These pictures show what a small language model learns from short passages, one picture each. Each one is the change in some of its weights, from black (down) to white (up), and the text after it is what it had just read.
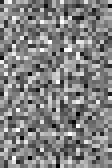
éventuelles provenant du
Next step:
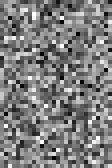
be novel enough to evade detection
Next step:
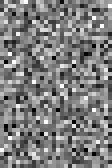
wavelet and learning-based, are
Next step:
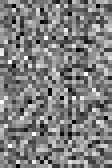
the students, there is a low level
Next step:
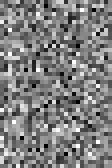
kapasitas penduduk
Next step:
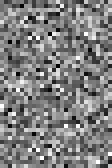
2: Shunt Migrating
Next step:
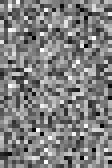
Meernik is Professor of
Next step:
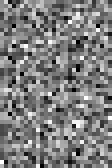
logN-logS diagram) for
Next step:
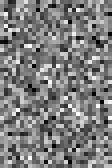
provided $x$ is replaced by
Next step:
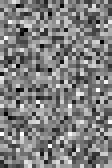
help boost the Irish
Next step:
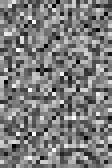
normalization, the situation is the
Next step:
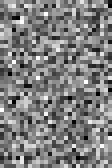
commonly used in the CMB context
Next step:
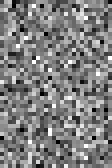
reviews LSTM 86.85
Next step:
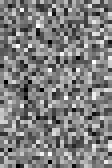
domains. Certain approaches
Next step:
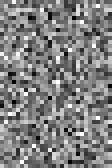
voluntad de implicación
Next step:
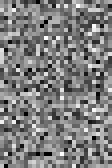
for the single domain nature of our
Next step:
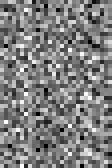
сизлар учун усталар
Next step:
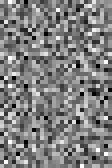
але й здатності
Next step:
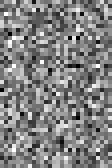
mavjudligi muhim
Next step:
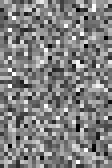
untuk pewarna dari alam.
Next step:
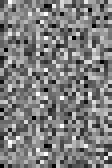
for plotting isolines,
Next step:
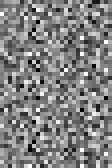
телефонами в
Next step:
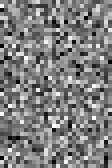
\Delta M_J^{\rm
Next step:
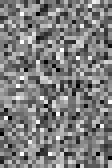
tashkil etadi. O'zbekiston
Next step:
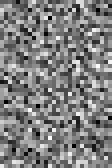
або родовід
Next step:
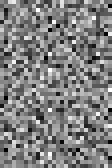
della materia» (p.
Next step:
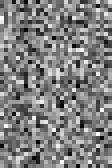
health services or may disrupt some
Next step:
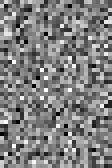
includes the arms. The
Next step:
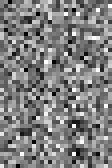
Palmore TN.
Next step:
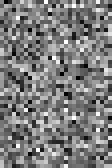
normalization; ED50: concentration that
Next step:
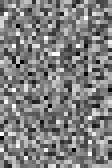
different realizations of the noise. We
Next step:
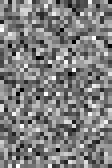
the Fermi energy (E$_{F}$)
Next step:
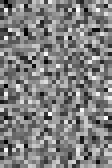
а после отказа 1
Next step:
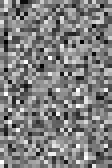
alignment between business and IT was an
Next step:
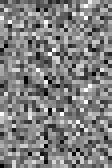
(3°C) et la plus
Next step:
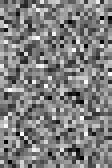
Steam Generator I.
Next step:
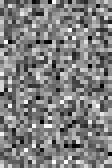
come to the conclusion that cells similar
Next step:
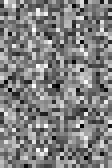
Reaktionen, verfügen
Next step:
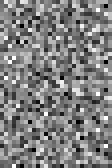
образом, итоговая
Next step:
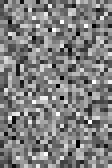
recognized that there is a qualitatively
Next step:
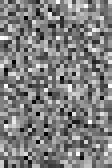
The composer which takes learning
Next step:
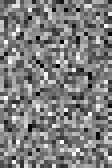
and Case 5 (from the left
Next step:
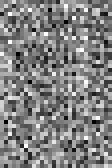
culture with a particular style.
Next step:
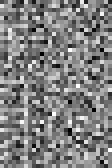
Lidar Dataset first
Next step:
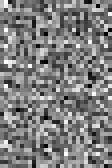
within antisite defect pairs.
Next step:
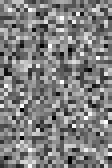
values (across wells). The
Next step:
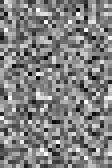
Sommerferien. Also,
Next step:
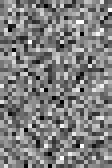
pumped magnetometer
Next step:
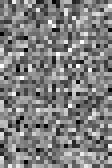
physics in the MeV band can be
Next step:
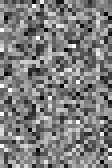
IFs (Fokin et
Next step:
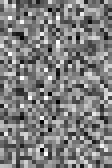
xil biomarkerlardan
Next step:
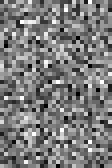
(the shortest chain). The phases
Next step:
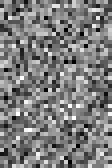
central cropping strategy is applied to
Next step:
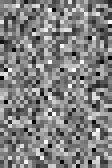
[9] found that trauma was
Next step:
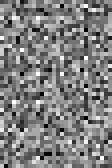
request from the corresponding author
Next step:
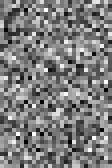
in our instrument PSF, which are
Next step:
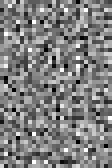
focuses on the composition, structure,
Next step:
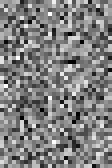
attacks is a more or less
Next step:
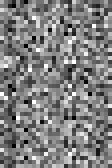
approach that combined two scientific approaches:
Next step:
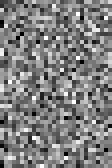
the survival - to motion,
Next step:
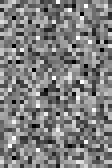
diimplementasikan secara
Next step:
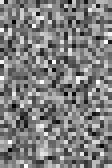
applied a similar technique to elaborate
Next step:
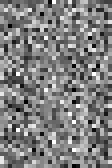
and applications that they need or
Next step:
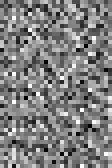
Дарс мавзусининг
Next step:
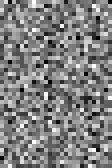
создания ИТ)
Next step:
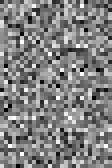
a partial scene. The
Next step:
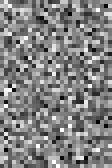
ведомости нам не
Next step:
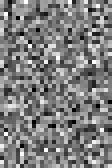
both the $q\bar q$
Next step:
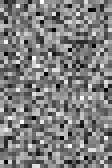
undo log and an entry to
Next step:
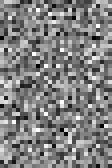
are fundamental to be able to practice this
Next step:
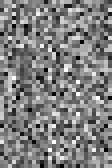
bring together UK scientists
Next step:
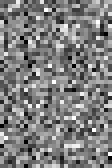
and relics in clusters of
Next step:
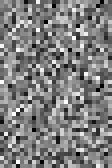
de base, funcionando como
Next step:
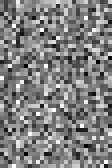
be about 1 in most of the studies
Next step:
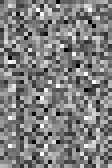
3.2.2 Specific
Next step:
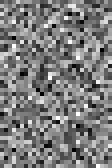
Counsell, Y.
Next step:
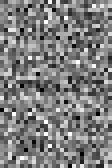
Thời gian
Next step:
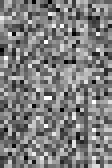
further improve model performance, Vision
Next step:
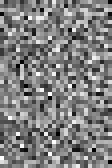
their subject though, they report that as
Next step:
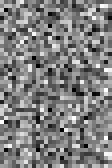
создать пространство
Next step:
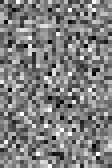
oynalarini ishlab
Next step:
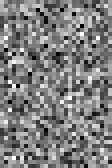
work; JMR and RDW
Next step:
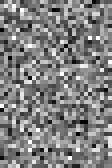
practically influence our analysis. We have
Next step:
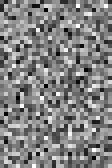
alternativas a partir de seus
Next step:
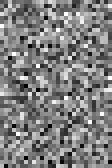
law, which states: "Each
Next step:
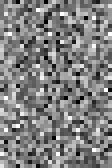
semestr davomida
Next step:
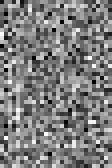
mean cut length of maize and
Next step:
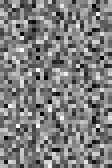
biznes faoliyatiga
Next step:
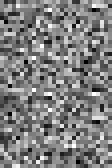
extra for the method of (2)
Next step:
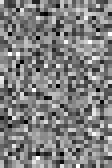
the their phase transition are demonstrated in the
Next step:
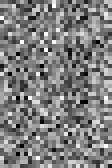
potent than GR. In this
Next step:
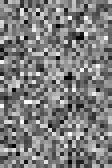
a Network Slice is
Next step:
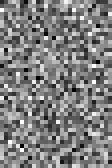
to individual governments. Therefore, a
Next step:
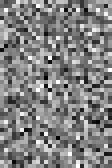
во время которых
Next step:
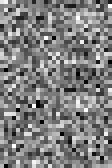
of the formalisms, modelling
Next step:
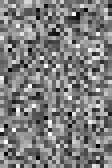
in the next generation of high-energy
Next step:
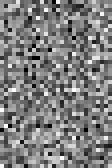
and equality. At the same
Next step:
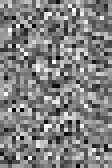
research manufacturing laboratory
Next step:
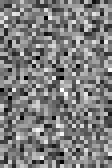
Nm due to the rise in current
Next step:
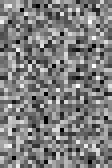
Registro, pues
